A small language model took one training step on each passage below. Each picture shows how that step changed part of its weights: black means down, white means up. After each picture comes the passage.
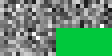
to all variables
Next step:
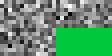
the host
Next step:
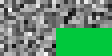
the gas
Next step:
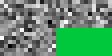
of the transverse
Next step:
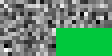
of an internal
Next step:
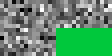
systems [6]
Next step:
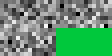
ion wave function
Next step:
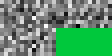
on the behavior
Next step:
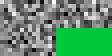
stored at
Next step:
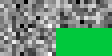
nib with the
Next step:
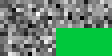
details. }
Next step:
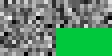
films at
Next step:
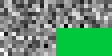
noted during physical
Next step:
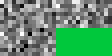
the wave functions and
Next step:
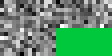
approximated but they
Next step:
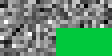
too much
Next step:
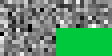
The independently
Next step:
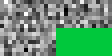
normal distribution,
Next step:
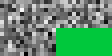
system, see
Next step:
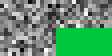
which corresponds
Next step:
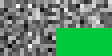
the NTF
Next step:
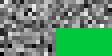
compared to other
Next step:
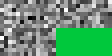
the best
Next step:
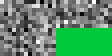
and interactions
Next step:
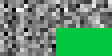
the received
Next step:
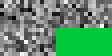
obtained from Eq.
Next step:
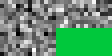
momentum space using
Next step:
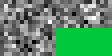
(a) The
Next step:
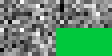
ideas and
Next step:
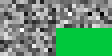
as the sum of
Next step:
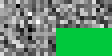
thing that
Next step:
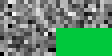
noted above,
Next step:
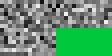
with increasing
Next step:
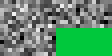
that at this
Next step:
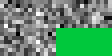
faced with
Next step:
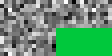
the differential
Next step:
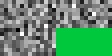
to develop.
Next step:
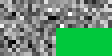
dynamical system
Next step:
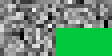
schools in
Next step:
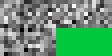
near the
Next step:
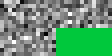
improves the
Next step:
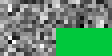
language and the
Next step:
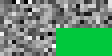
social RS
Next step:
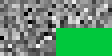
- Scaling
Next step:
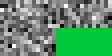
face our
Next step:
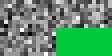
inability to
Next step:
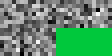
as open up
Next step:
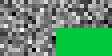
when exposed to
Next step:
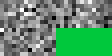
GeV}$ and
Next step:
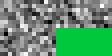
probability $\langle
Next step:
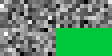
A table of
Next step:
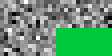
features extraction
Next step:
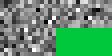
analysis. Based
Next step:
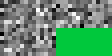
worked out in
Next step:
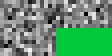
only applies
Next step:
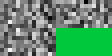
is, the
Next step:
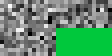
order for it to
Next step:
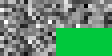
linearly with
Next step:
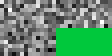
the resonance
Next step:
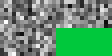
measures of
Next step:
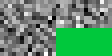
integer $\in
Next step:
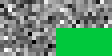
additional sources
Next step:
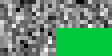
subjects and
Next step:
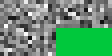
it may be due
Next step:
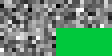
further validate
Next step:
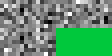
that in order to
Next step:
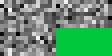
the angular
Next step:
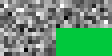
next user
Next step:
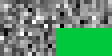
mine. In
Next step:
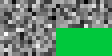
is no sign of
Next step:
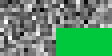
the amino
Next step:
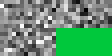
growing through
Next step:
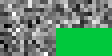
reach from
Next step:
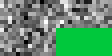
product and
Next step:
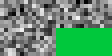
creation of
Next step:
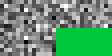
identify the
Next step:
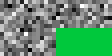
Farms for
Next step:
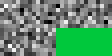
that is a
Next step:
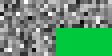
care in
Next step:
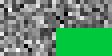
the entries
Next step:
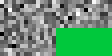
the output
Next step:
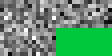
as well). As
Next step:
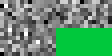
We shall
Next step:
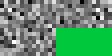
there still
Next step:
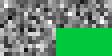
next five
